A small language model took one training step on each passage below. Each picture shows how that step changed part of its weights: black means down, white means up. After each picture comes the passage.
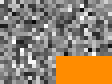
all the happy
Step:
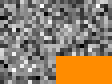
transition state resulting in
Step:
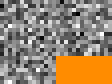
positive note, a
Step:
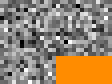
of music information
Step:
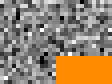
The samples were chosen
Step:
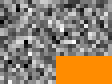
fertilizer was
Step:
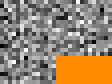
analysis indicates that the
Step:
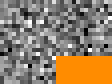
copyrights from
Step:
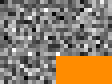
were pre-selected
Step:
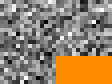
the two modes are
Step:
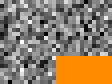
these researchers also experience
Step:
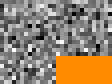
T. Guo,
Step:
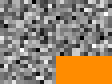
of GHG impact
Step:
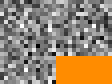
set of parameters that govern the
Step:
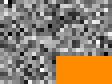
& Multiband
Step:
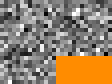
limited to a)
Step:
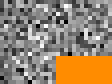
research is juridical
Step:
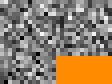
Fig.1 and
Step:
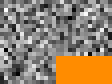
plants, and optimum
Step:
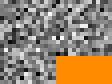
of Chemistry,
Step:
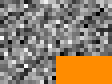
energy is injected into
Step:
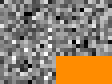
of retail payments
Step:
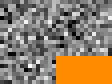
can only be conducted once
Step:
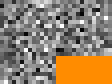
OE is to grow
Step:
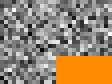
Current FEA
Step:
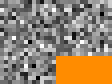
policy mix are able
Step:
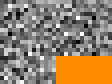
such as CNC
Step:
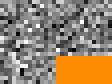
in a position for
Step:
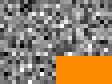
longer follow-ups
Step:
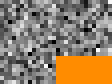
warming will affect
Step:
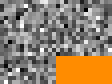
metal ions was
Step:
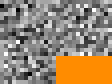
It was determined that the
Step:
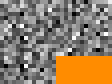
modelling, prediction
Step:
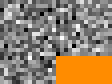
neural networks; -
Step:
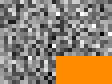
wide interest due to the
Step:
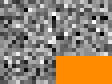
for development processes'
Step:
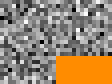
is assumed that
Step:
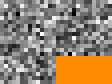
to the clogging
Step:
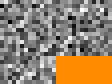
search for updated
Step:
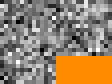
air and acidic
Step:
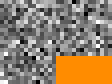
fish was 33%
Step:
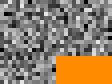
also once painted
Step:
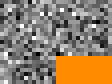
field crops, which
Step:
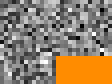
with increased MMT
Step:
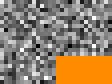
(Tx) to the
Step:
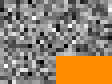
factor, and the
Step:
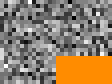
and requirements and the
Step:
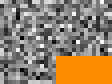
The correlation between
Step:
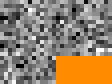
from parameters of financial performance of
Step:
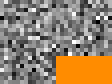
of the word. We
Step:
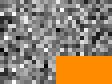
shapes stored in
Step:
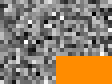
their communication within the project and
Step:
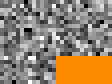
RBC units are
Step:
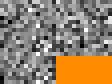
in grades of
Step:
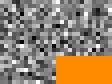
system, the introduction
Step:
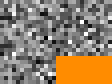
directly proportional to
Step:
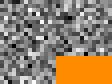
employing alkaline
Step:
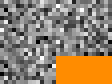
design method and sampled
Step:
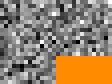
classification has not been
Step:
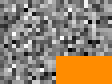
all the MATLAB
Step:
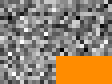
have a substantial
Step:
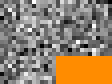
found in our work. The
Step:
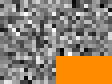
a regular science,
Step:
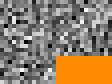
forms of Altai
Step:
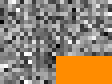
Severity (%)
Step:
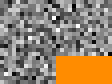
moderator that indicated
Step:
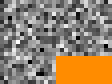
students' behavior.
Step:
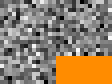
samples were dried in the
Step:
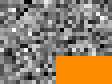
high frequency in both
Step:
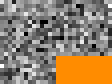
the particular construction with
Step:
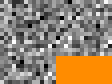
(Marine Data
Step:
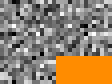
HTF Heat
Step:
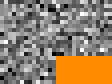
which weighs up to
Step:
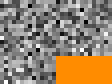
We searched the
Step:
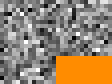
The angular deformation
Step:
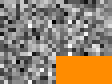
sequence is taken
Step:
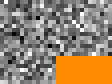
correctness of
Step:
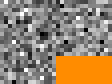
binder ratios
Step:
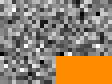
the load, the
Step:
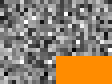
reduces friction between
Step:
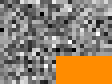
the Euclidean
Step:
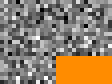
also underway.
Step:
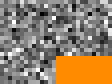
lattice, two
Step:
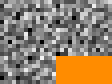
2, Customs
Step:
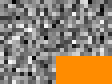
and integration of the
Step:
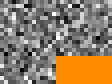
managers, is
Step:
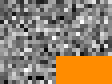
increases the voltage
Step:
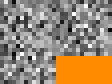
N Provider
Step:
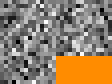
to recognize and understand
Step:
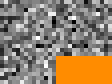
for Italy. It
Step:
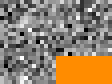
could be many and could also
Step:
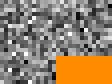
well as the price
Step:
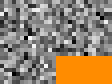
time extrapolated to
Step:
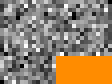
financial innovations,
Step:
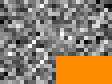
development. References:
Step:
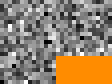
safe, effective,
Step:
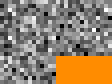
findings emphasize the
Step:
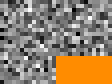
higher and broader
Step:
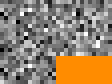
spider mite was
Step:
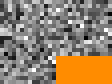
disease (AD),
